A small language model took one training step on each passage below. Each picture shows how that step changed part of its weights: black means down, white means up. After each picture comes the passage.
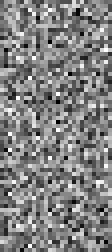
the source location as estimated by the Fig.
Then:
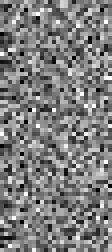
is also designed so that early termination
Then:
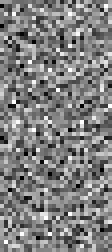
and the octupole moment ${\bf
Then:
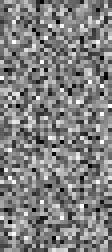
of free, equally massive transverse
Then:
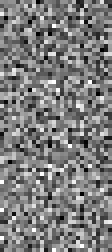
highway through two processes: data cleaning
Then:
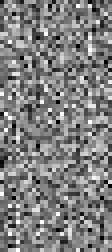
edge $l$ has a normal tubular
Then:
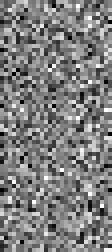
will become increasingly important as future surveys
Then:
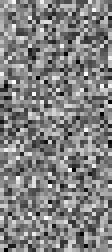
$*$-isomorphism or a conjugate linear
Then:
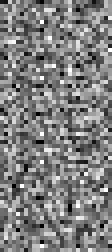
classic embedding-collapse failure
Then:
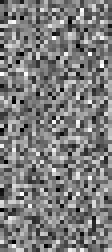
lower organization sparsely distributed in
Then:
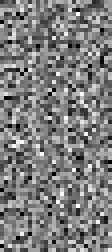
associated integral operator decays more slowly than
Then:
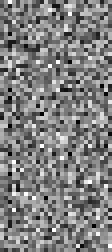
that is algebraic over $\K$ belongs to
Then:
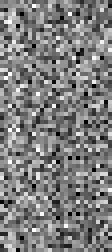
\ref{sec:asterror}, we
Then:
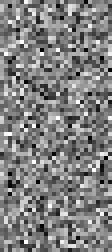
the $\phi$-coordinated representation theory of the
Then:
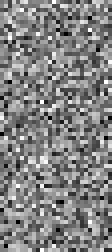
for choosing the parameter $\ga$ in an
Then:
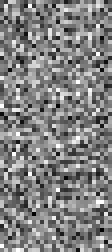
\end{array} \end{equation}
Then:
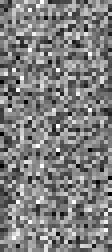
if we include larger separations. For the minimum
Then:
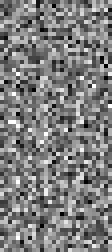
classify the affine representations of the Lie algebra of vector
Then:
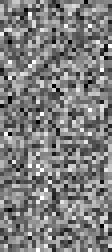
consequences of this result. Suppose first that
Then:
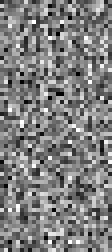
a dramatic loss in robustness. In
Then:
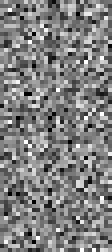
space $Y/Y'$ is isomorphic to
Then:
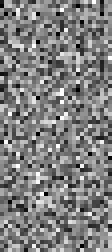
The marginal distribution of $r$ is
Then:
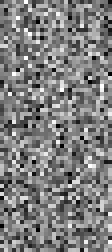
with $p$ elements, that constitutes the
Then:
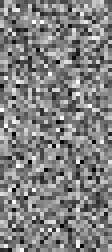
fermionic wavefunction $\psi(\bm
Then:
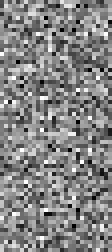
L_1(\Rn)$ for all
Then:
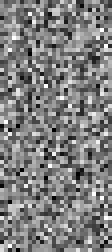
fiber breaking rate progresses.
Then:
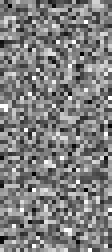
discussions on the dynamical coboundary element three
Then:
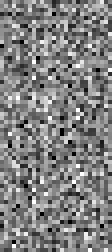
say the Wick-Voros twist.
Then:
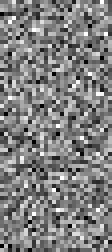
assumption of perfect CSI, we
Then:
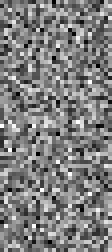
known, the quintic with cuspidal
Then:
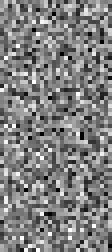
$\sigma.$ In this model, $\sigma$
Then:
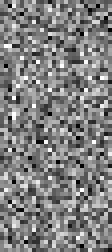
have fewer than \(2^k\)
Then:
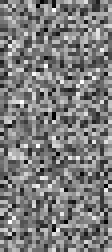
useful for more realistic models. The asymptotic analysis
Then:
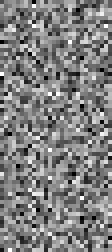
As we pointed out, microscopic
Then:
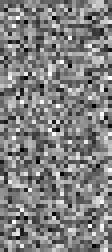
static magnetic impurity. The origin of the
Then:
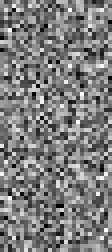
a factor of four and solve phase speedups
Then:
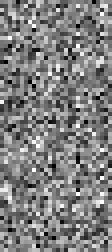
The solution of Eq.~(\ref{Ux})
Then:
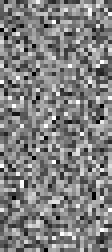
\nonumber \times && \left (
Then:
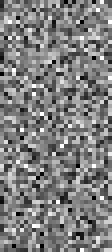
has four different critical values $\alpha, \alpha',
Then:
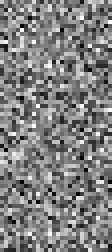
have argued that our results are reliable
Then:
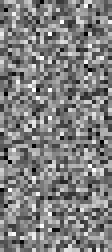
of the exponential Boltzman-like contribution
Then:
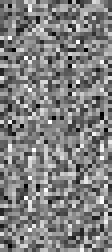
belong to the same projective equivalence class
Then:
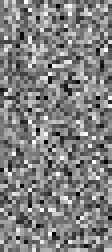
the regression function $\eta$ belongs to
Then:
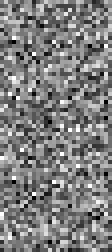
Communication Technology,
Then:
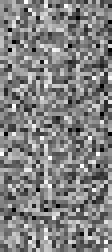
the different ways in which the contraction can be
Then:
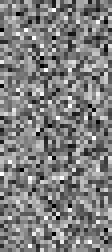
development of CERT~C---
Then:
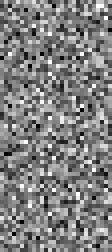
does not provide a bound for \(n\),
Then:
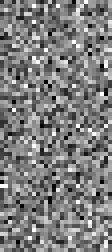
respectively. Symptomatic people can recover
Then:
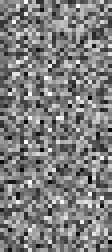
can be sent to the denominator without
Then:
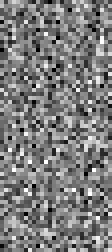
or tool definitions. Third, it
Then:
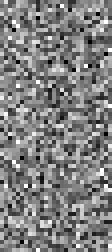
seconday reference stars were selected in order
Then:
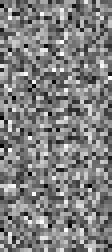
eigenfunctions} Basically, if
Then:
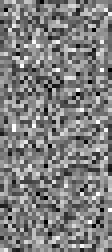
of $10^{30}$. The total number of
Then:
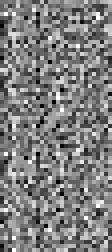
and radius. The change in radius, mass, density
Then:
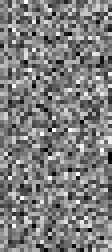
may depend on $\beta,\gamma$ such that
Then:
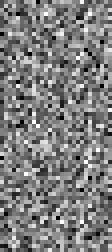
states, which is also evident from the high
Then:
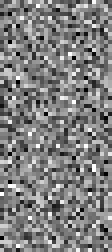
into RGB matrix After selecting an image
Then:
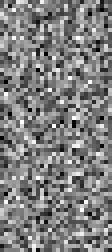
shown by crosses and asterisks,
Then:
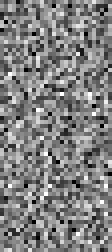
same. Moreover, the {{operator norm}} is
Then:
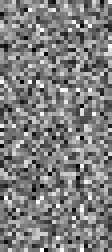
first that $f$ is not a polynomial, and
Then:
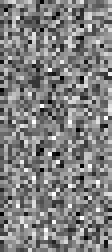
of the corresponding extensions, controlling the
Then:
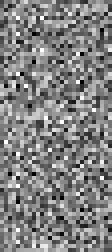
for the outer action of $S$ on
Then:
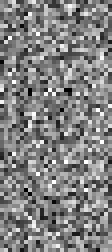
nonzero entries). These rows are those
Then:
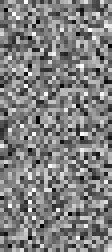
with the constant being independent of $l\in
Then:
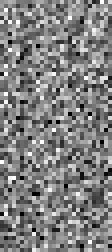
effects a semiorthogonal decomposition
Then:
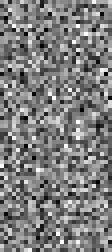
and will therefore contain \emph{thermal}
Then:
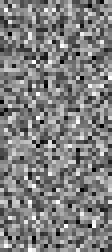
neighbourhood $\partial i$ of
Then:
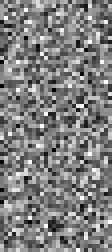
is available as an interactive HTML
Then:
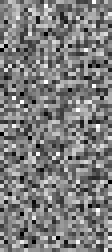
the small graph).} \end{figure}
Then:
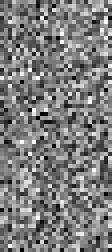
theorems for systems of mean field rough differential
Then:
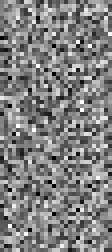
the total spin of the meson. Our
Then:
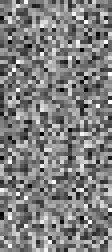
action on the information but would have monitored
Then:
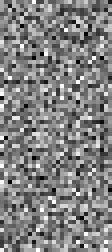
have~: $$ \delta_{\tilde A,\tilde
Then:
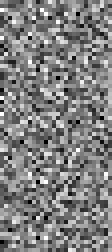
D.~N., Kennea,
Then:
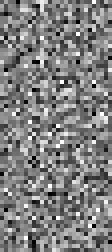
$G\dashv F$.\qed
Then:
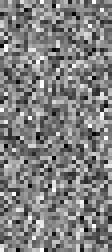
However, this is automatically satisfied when
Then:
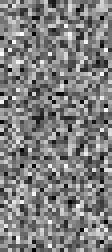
well as at finite temperature. In the case of the
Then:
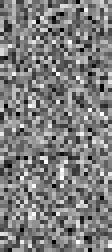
all spatial locations as expected for Brownian
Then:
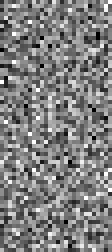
electrons in MAPbI$_{3}$
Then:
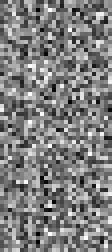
star formation can be expressed as the sum of the
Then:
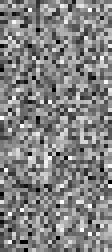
sliding, as, models based on the the
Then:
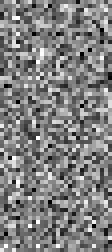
DG scheme of order $3$ on a
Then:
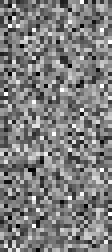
algebra is equipped with the super-Poisson
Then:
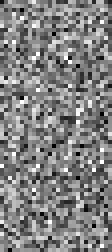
} \end{figure} For both the fast
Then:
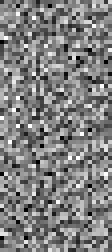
Assimilation: A Comparative
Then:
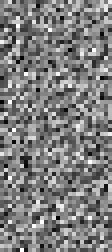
ultrasound. This is due to the
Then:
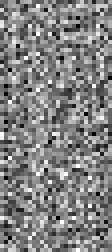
\end{eqnarray*} which implies that for each
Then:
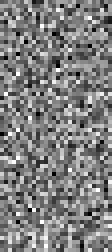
in later applications. Obviously, the
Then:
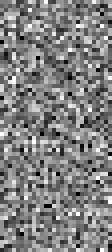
Lemma \ref{le8}}: First we consider
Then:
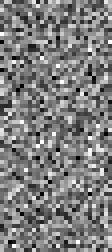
x}$. Un raisonnement
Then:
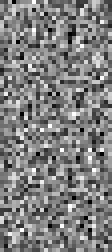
sample without richness class 0 clusters are
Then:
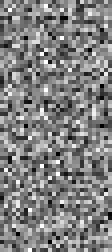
diamond, $V$ is the volume
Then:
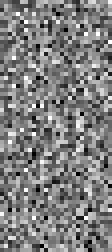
is over all moments $\{ l,m,n
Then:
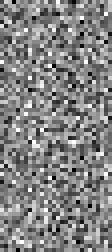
for which the LDOS are respectively shown in
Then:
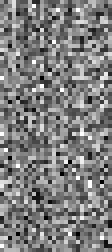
test case generation and execution.
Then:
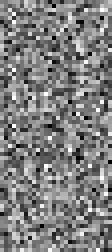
be inferred from the curvatures of the
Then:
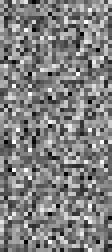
aromatics with one phenyl ring.
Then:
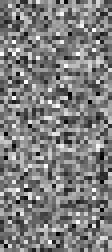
\vspace{1cm} \setlength
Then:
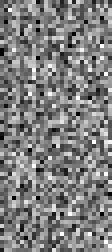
can be exploited at the modeling level. In
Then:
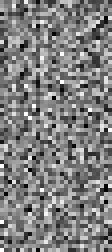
chain stiffness, consistent with the increasingly
